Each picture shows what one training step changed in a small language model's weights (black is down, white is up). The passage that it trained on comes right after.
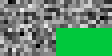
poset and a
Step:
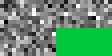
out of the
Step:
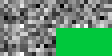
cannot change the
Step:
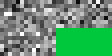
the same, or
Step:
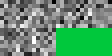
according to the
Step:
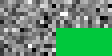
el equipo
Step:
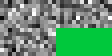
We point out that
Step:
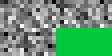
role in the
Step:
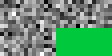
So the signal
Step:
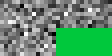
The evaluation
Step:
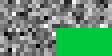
map has a
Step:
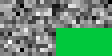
на эти
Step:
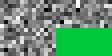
and the variance
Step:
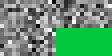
Notice that
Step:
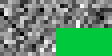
duzt man
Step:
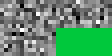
как и
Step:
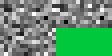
generic if it
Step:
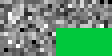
and crucial
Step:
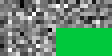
ini peneliti
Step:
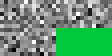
to indicate
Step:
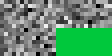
simplicial category
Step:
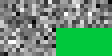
from those given
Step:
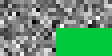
of the regular part
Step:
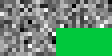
simple closed curves
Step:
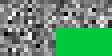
case of a
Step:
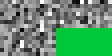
useful analytical
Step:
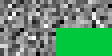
ideal of grade
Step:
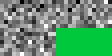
whose restriction to
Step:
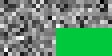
in the field of
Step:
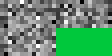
\el \bl
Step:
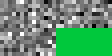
method is much
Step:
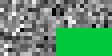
If $\alpha$
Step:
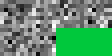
of Sciences)
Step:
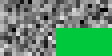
we have defined the
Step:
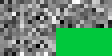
polynomials exist for all
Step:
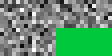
a polynomial in
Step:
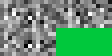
line bundles
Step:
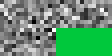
del material
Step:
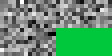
uchun ruhiy
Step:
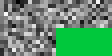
the base.
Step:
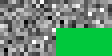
the third
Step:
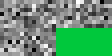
generalization of the
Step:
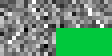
to depend on
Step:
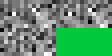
procedures of
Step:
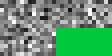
it proves to
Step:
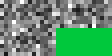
- \displaystyle
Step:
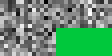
is defined to be
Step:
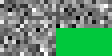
on (b)
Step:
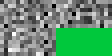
в РФ
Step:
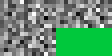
minimum component is
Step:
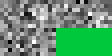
Uno de los
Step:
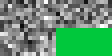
tratamento de
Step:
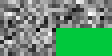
assim como nos
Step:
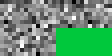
countable. This
